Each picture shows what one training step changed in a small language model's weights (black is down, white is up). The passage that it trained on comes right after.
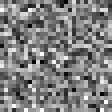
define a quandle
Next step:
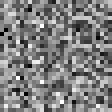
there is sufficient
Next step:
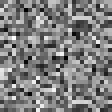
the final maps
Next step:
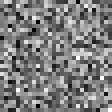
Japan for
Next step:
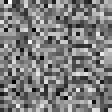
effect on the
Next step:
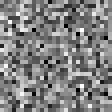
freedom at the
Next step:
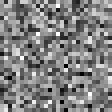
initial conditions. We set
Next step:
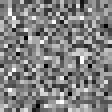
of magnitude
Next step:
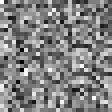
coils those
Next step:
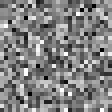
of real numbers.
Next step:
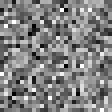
We would like to
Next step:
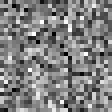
metric is described
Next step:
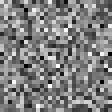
for the total number of
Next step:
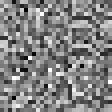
of our proposed
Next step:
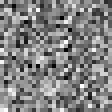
variations determine
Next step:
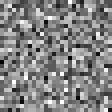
lowest degree of
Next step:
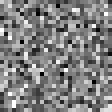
and $1\leq
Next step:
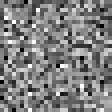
have obtained promising
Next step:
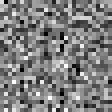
follows that for every
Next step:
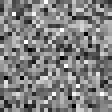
B \approx
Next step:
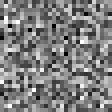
namely with
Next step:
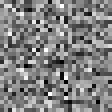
Proposition 3.2
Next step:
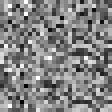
studies have
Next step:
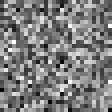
on the boundary of the
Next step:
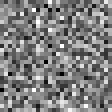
them from small
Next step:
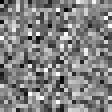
of (standard)
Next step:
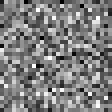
the UFF
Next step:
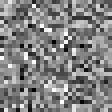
following statements are
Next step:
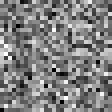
picture applies
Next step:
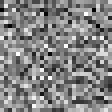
a uniform distribution on
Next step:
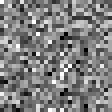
inequality holds (for
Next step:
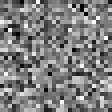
shed light on
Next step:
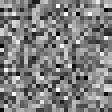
We can obtain the real
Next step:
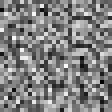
a dynamic
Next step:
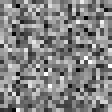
takes no
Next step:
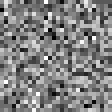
L. Zhang
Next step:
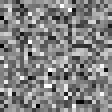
prove these results for the
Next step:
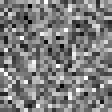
be the peak
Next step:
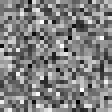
the transit time
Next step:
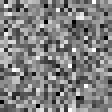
on these weights
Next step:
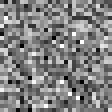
implement a
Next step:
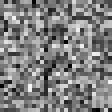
about 20\% on the
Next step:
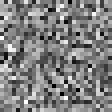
knowledge on the
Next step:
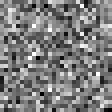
the Hankel
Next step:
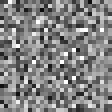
expect the transformation
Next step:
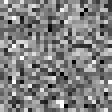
fields share
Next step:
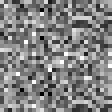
finitely generated
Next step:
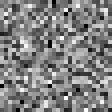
additive isomorphism
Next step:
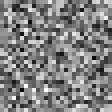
leaves the
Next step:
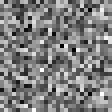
correlation function of
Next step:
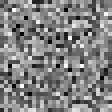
constant---the number
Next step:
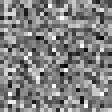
and $\beta$
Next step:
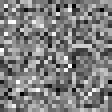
its formally equivalent
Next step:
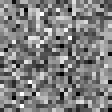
of the University of
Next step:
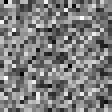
solutions of non-linear
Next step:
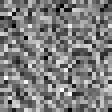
is under a strong
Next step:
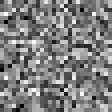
2 are close to
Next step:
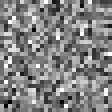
performances for
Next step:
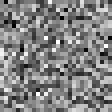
eigenvectors of
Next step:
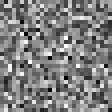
evaluation. A
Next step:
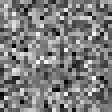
since it has no
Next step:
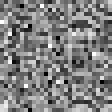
length scale where
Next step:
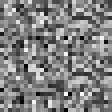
in one space dimension
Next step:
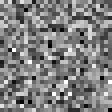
number of bosons
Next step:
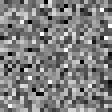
a lottery
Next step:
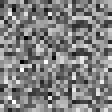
the situation
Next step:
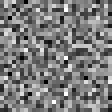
$) the RF
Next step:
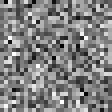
method of moving
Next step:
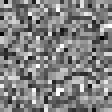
performance between the
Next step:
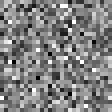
both gauge and
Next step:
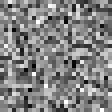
execution time
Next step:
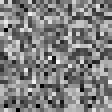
permutation action is
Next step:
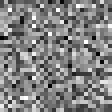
a behavior
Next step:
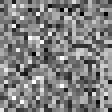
of MT21 as
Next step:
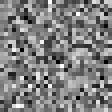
to ours in
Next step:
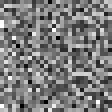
their transport properties
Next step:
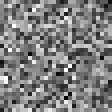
both cases. It
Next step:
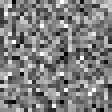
Let $m$ be
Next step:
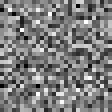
an analogous
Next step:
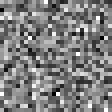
\text {h.
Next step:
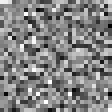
\subset X$ a
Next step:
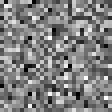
methods) when
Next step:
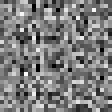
an unbiased
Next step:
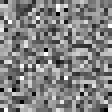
examples of dimension
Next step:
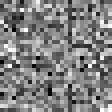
mimic regular
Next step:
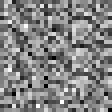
into a lower
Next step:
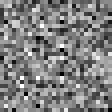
Since $f$ is
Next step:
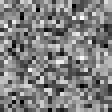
special requirements
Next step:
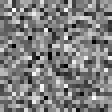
[11] have shown
